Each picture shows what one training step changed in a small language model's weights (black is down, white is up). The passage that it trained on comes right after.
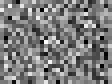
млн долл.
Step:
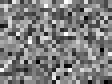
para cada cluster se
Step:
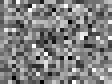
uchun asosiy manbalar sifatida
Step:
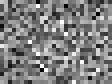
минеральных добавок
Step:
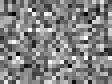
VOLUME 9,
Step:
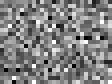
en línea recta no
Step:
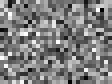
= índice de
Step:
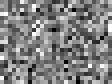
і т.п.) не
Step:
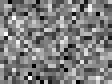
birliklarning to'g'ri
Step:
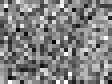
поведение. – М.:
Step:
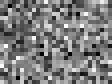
из которого выделяется
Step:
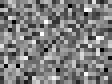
libertad del hombre para
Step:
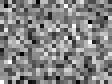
om te onderzoeken tot
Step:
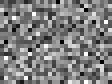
objek kajiannya
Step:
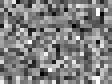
istiqbollari shakllantirish uchun zarur
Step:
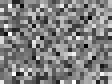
зон. Сезонность
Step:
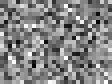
using the Golden
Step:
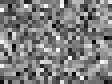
może przebić
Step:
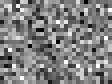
article addresses different
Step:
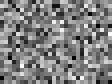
con el valor que enfrenta el
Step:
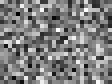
direkt in der Grafik
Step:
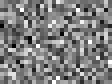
otras que se consideran más
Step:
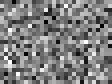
(enquanto estrutura
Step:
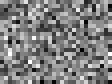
que el poema representa el
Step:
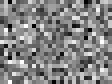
de aspirații*,
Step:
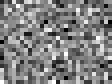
Markaziy Osiyo
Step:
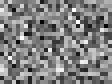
yetkazish va she'riy
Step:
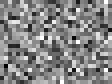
genul scolastic,
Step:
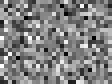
қонун нормаларини
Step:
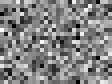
uchun texnika sohasida
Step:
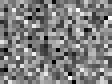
dificultades de las personas
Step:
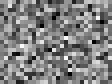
fútbol. *Revista
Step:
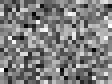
Metodning bosh maqsadi
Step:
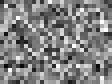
hududlarda turistik
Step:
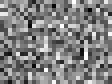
modo que a escola precisa
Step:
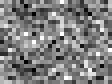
merupakan tanaman yang
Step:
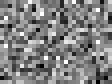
Staten RT, Hall
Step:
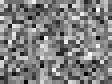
orientação de ambos os
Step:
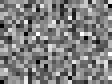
com as resoluções que
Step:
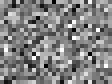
непониманием всего
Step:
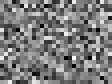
группе отдаленного
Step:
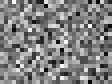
a “encantar” e
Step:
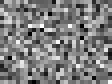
ham mustahkam mantiq mavjudligini
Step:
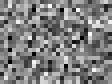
adabiy qahramonlarning xarakterini
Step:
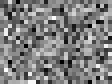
Нематов Х. и
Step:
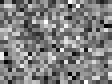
an'analari haqidagi
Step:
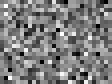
ko‘rsatadi: - 1)
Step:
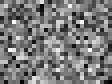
third section, an
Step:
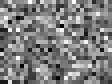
por três dimensões
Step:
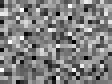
Kompetentli yondashuv orqali pedagogika
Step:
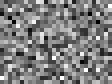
e na construção de lealdades
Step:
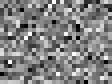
bo'lgan qatlami sifatida
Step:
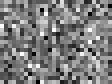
anos irá depender da
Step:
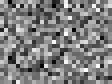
институти доценти,
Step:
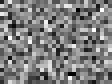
pedagogical skills,
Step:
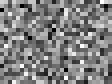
xalq xo‘jaligida
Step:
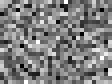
the National University of Uzbekistan
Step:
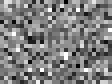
abordagem prática. 7. ed.
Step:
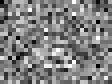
успешности, что
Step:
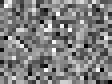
cu excepția a
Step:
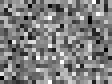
М. Жулковский //
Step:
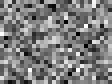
Shu bilan birgalikda,
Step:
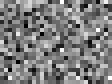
bo‘yicha hamkorlik qilib,
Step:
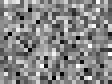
Mitchell, A.
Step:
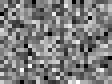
Республикасининг Маъмурий
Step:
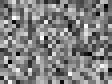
„sectare” de
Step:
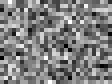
de este informe en el
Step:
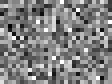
norms, stylistic
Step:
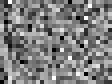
schemes, from the
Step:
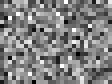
ishlab chiqarish bilan birga hududiy
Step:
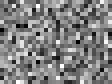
relato mítico que nos
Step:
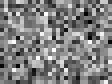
Cubas y solo 45
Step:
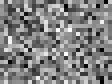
qog'oz yuziga
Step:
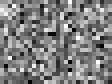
raqamli muhitda xavf va
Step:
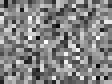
through the editorial line
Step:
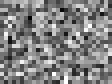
Pendingin hawa yang
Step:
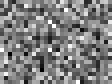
crítica e uma defesa da
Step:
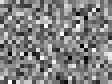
tabicón ligero de la
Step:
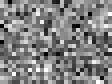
чином, учням
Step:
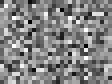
asoslangan markazlashtirilgan yondashuv
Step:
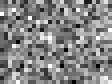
interest of foreign
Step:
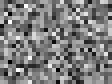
imkoniyatlari o‘rganildi.
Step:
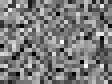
às limitações de espaço
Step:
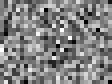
tests de racine
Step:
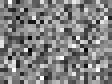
faits stylisés
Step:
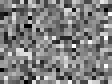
Constituent and Dependency
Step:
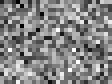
o SAD, com o
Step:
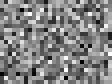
Zero, maqol bo‘yicha
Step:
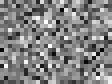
care se axează pe
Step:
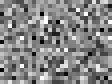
estudantes e dos docentes a
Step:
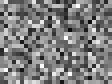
diversos saberes à práxis
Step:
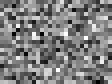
повний текст авторського
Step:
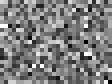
площади составляли
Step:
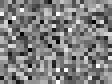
steril pinset bilan
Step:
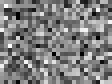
olarak iki parçaya
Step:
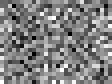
nhờ cái
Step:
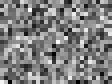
dengan kualitas tidur
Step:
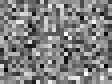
чел. На рисунке
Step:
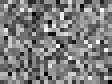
raqamli savodxonligi
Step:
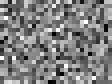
realizado en torno a esta
